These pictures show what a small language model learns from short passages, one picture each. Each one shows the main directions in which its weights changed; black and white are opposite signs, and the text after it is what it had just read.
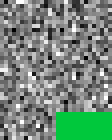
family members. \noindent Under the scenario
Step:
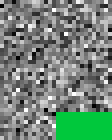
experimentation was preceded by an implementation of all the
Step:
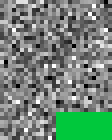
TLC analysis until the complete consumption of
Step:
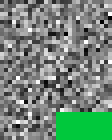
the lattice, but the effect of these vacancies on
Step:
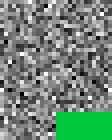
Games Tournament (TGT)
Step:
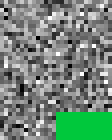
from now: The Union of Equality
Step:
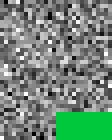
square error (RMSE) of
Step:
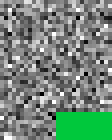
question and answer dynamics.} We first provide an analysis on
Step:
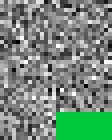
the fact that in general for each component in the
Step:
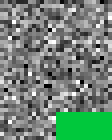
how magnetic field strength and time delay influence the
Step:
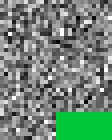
the estimated channels, the \BS designs
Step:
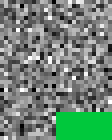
EVALUATION OF f2
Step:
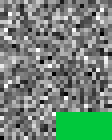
of medical services. In the US, where
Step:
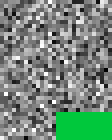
underlying space is Euclidean. This
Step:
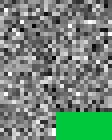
Moon blockage changes when the antenna
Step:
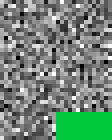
is aimed at establishing more comprehensive communication
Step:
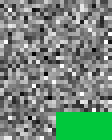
shown in Eq.~\eqref{mass+coupling},
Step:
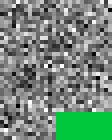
promoting the development of the nation. An additional
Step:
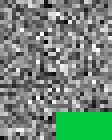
various feature selection schemes. We successfully analyzed the
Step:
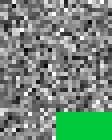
person with disability? 2 Are you bothered
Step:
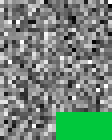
from the {\it NuSTAR} mission,
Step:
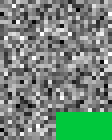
agriculture students in Odisha. The skill levels
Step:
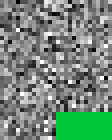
work carried out by me under the guidance of
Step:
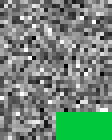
2017. Time-Line From To Planning
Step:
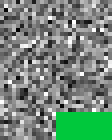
mean of CIDEr and SPICE,
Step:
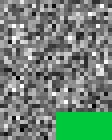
object, for it is an object (of at
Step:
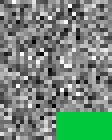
mode (dashed) is always stable for the system
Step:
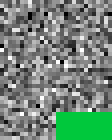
\section{B mesons on the lattice}
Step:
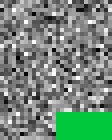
terahertz images successfully visualized
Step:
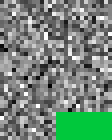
polarity, which is not considered by the calculation method proposed
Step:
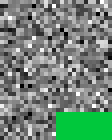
\label{dos} \end{equation}
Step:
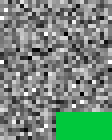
speech impairment (Gaba,
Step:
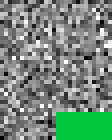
the decay modes $H \to \gamma\gamma$,
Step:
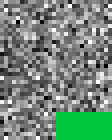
samples were first cooled from 8.00 K
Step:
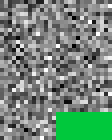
the conclusion drawn on preference of
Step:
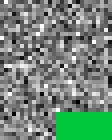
energy-angle variables introduced in Eq.~(4) of
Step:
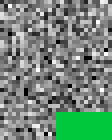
we have \be \begin{split}
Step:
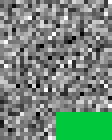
larger sample of 26 stars we find good linear relationships
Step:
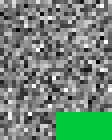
Overall, heterogeneous RAIDs
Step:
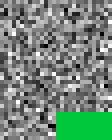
heterostructure was assembled using a
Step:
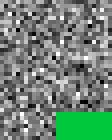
related to their use of EUDAT services.
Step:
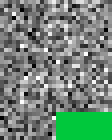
Trump](#) and [Pope
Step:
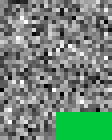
using van Dijk's cognitive set theory.
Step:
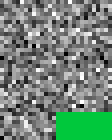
as *sea* (a large body of
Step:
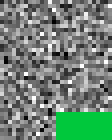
may remain within an organisation without being
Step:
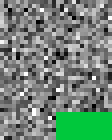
this same vector across a 19$\arcdeg$
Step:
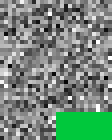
maximum field generated in rapid rotating PNSs is
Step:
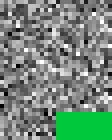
barrier formed by the electric field. Using
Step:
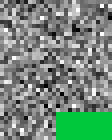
constructions.}} At genus one, the
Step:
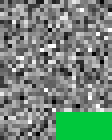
the waypoint. The use of these visual
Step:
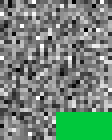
identifiability assumption holds, the performance of
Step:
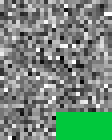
is rarely observed in young adult,
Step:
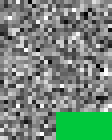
ad}(E). \end{align} Of particular
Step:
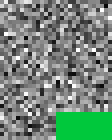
2.71\Msun]$ associated with the
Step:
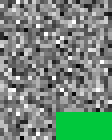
contexts (problem-solving skills) X
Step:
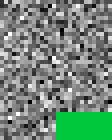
contention window input to the WLAN at
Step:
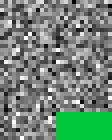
a unified solution, with some companies not
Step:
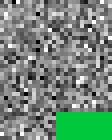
summation in eq. \ref{eqs3}
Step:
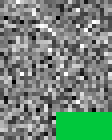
The first session involved the injection of 300
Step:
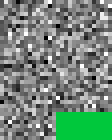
near the left boundary have shorter orbital periods and
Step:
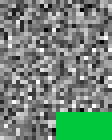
aims to deepen the understanding of
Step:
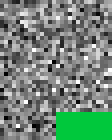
9: Pound net haul
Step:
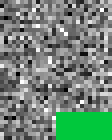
This could include a specialized shape of T-Tree
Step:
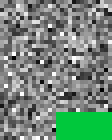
establishment of lactation. This enables
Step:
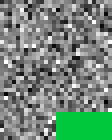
as it is not limited by the spatial resolution of the
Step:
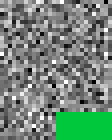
a probability of 5.4 $\times$
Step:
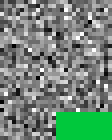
state $\ket{s}$ should be some quantum state that
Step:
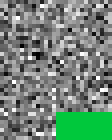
Things Revisited: Field guides to research
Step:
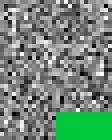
pommiers Hamptonne
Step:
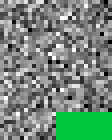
the bond-operator technique which is generalized to
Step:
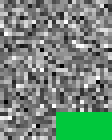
10~kpc in each case. Using a
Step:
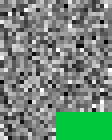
exchanges during step 1 [Merge],
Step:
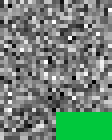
Quality assurance is considered central to any successful
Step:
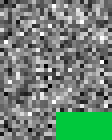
hazard relevance. Sentences with a
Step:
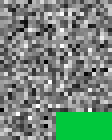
evolved PWNe, albeit
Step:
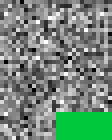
data that may be "... freely accessed,
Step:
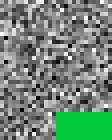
the reduced green powder to an olive
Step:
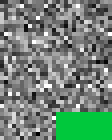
or ``High''). MBFC estimates
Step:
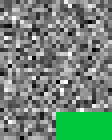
harapan lagi...** "
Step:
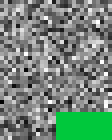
such as fruits and related derivatives. These can
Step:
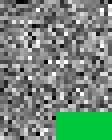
In line with this, many people believe that
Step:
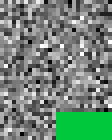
the outer side and a silicone insert for
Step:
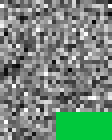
np pairs outnumbering pp pairs
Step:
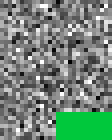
probabilistic approach was adopted, requiring
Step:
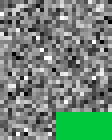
entries, ordered by increasing volume (with the
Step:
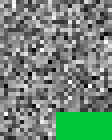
posteriori measurements that the covariance matrix
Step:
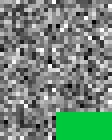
be said without exaggeration that its
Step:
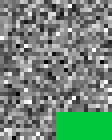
allow us to further analyze and assess the association among
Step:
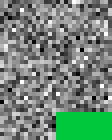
\right] =1 \right) \right) \\
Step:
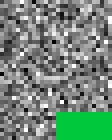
that, seeking collaboration with untrusted
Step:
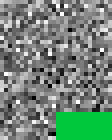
to play the role of the Weyl tensor in 3
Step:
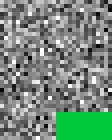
to violence among youths
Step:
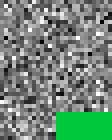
--- galaxies: kinematics and dynamics
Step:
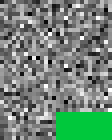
and that; there were no significant differences in these
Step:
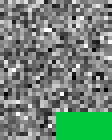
the discrimination between two pure states, the comparison
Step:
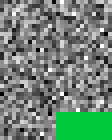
be later than B0, and HD
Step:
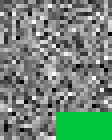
use it to assess our implementation and answer
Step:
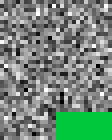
imposes an L_1 penalty on
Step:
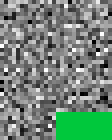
*D. densiflorum* occurred
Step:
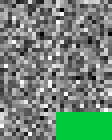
at a wavelength of 1064 nm and
